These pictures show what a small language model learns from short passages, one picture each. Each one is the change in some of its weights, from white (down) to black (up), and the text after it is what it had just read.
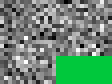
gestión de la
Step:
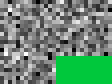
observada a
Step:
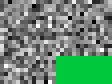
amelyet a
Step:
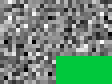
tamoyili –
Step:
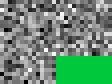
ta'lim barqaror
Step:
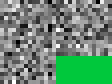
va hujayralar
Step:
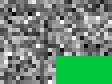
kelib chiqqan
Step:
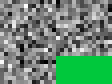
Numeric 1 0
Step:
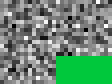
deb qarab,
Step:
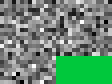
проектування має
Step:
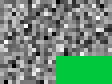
que recebem.
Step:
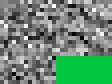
beradi. Yangi
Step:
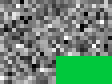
car le robinier
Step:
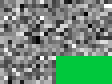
foi suturada
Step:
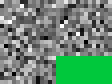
yalpi ichki
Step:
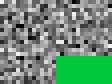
представление об
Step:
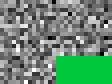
Diálogo De
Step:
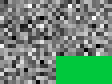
no marítimo.
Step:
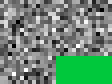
a padronização
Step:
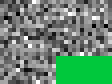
berkaitan erat
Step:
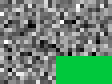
öne çıkarır
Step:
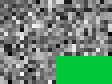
davlat boshqaruvi
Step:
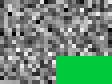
com destaque para o
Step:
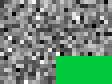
xil talqinga
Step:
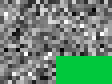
Слика 1.
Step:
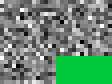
Artículo 2
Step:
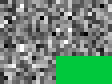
volum, iar
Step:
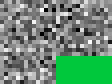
insoniyat tub
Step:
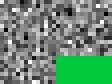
Fischen bisher
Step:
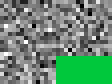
o superiore a
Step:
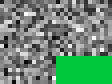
доставку и
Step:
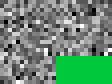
За период
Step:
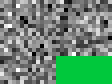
shu davrdan
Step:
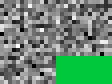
right by
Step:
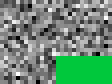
har bir hisobot
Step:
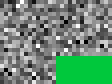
Salientamos que
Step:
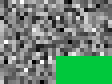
hamda klasterli
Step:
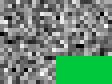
los programas
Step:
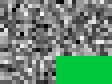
ab auf folgende
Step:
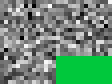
im Lindensaal
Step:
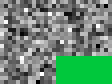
de casos reales o
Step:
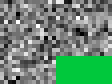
va elektron
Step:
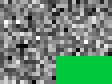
скільки в
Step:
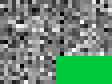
та початку
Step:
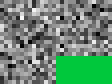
106 Universidad de
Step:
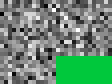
qilgan. Siralar
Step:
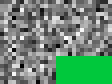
huzuridagi til
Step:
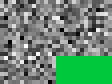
el cielo
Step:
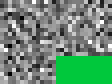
la diffusione
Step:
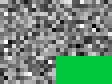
em outra unidade
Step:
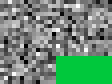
orasidagi qarama
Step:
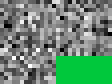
qilishga oid
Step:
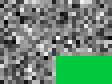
Etapas do
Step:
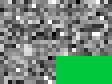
physics on
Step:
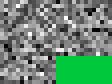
для всіх.
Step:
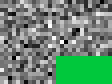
formação na prática
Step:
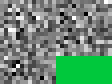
abrir novos
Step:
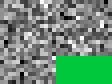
e discuti-lo
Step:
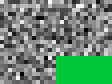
lóticos, o
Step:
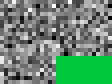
santé, les
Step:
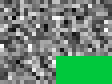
ha instaurado
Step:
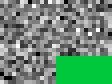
oliy ta'lim
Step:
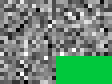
Como conclusão
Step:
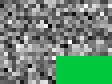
diversas necesidades
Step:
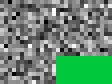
himoya qilish
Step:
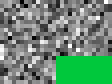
trabajos realizados desde
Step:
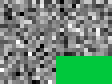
Quadro 2:
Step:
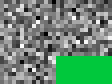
Management, der
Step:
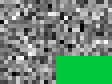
et continuent
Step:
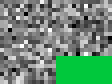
keng tarmoqli
